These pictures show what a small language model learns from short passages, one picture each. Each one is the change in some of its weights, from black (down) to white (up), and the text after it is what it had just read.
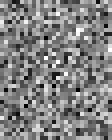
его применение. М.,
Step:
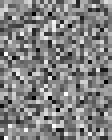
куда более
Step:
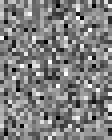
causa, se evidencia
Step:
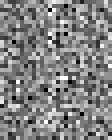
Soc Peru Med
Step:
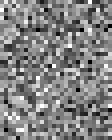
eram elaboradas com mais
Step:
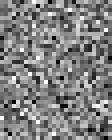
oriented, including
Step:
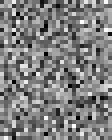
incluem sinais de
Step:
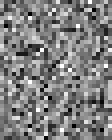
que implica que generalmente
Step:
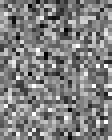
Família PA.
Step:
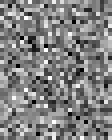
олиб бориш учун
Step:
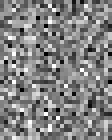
exposição ocupacional
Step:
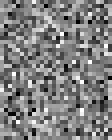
diferentes actitudes y
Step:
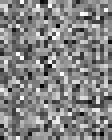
تحقق أعلى
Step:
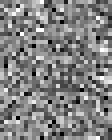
описания влияния
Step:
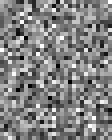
– so‘z) jamiyat
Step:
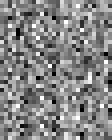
o‘zi yo‘l
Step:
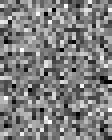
9. Деркач
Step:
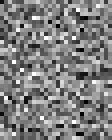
diperkirakan pada
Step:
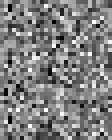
shunday hodisaga
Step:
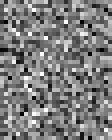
yosh va kattalar
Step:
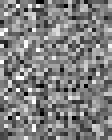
em municípios do
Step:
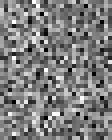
de transporte en el segundo
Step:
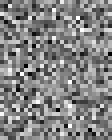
worsening Suzana
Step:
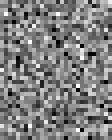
o‘sha hududning
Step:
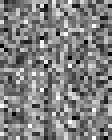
“Shimoliy Amerika
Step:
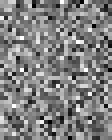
of 13 cases in
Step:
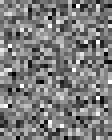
культурі. Як
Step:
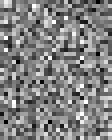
qilishini o'rganuvchi
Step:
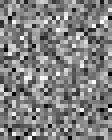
y posiblemente en
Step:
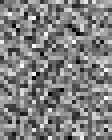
qarashlarga ishora
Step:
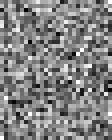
sistema produtivo. A
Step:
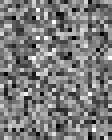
Rottenhammer and
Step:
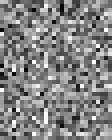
appraisal of
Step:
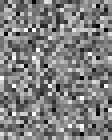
agenda futura
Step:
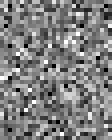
Ключевые слова:
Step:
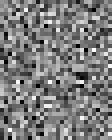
pada siklus II ini
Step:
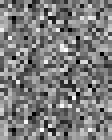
S.D. dependent
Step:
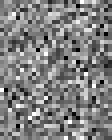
employed as data
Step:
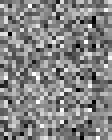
орқали ишловчи
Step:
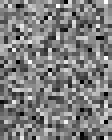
внимание уделено
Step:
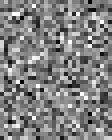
control and personal food
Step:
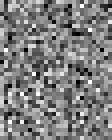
le niveau de
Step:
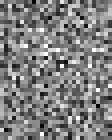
paso al empoderamiento
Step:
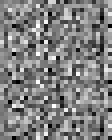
de que o projeto, em
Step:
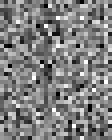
clara e acessível
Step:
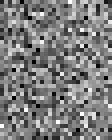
служащих их признанию
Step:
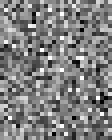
fundamentke tásir
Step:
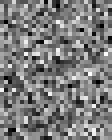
uno de los pacientes, en
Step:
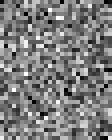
humanos aprenden de sus
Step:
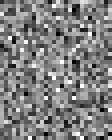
autenticación y
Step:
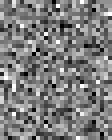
en la matière sont
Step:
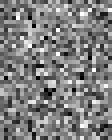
técnica nas contratações
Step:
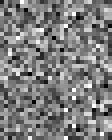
ирония, но
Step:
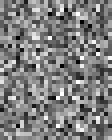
at egg production
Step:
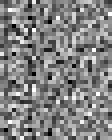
ve ilerleyen
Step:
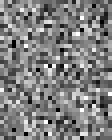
delle collaborazioni, ci
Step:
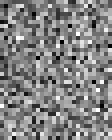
Ukrainians in China
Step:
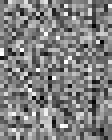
qilib aytganda,
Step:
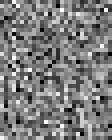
vida mais saudável para
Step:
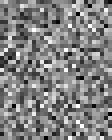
Hioki PW
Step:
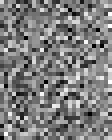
सारी सच
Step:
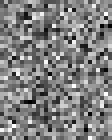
кинематических и
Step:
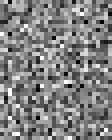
қолган 15%
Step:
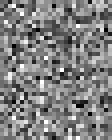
ham kiritilgan.
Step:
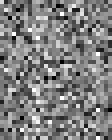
stellen beleggers
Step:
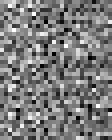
as competências e as
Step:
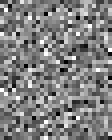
Республикаси Олий
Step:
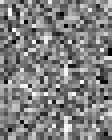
formas interativas de relação
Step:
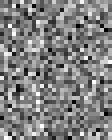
fashistlardan ozod
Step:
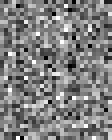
(Kabul edildi).
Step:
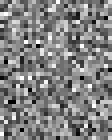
ale baricadelor,
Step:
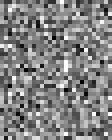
pei e le procedure
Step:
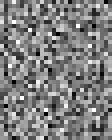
que con una probabilidad
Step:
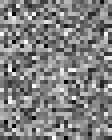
Arquivos e das
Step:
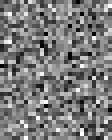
será de carácter
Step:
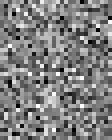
від рівня професійної
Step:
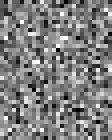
Евтушенко і
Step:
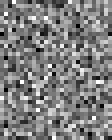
de temperatura e
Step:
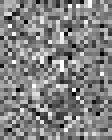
educacionais destinadas a
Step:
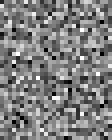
rêvées par la
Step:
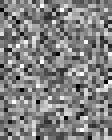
debe principalmente al actual
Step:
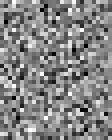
ta prinsiplarni asosiy deb
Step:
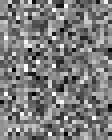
альвеоліту та
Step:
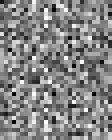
omnia exceptis
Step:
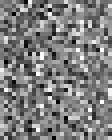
lenguaje de las
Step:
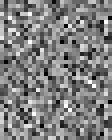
de Cochabamba
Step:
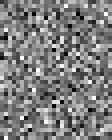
За этим стоит
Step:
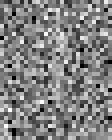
yetdi. Bu elektr
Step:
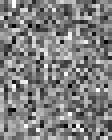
con la cantidad de
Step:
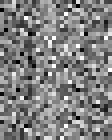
antara dirinya dan
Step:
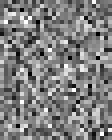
seja valorizado a partir
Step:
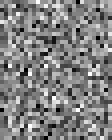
raqamli texnologiyalarni rivojlantirish va
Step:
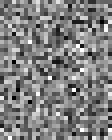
a duração do dia
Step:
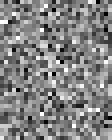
мало влияния. К
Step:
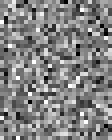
Travel & Tourism
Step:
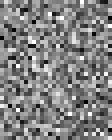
shakllantiruvchi samarali
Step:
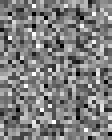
ставится не
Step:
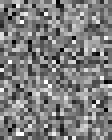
criança, um fim em
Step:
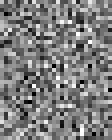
\Delta C) =
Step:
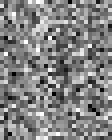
al. White
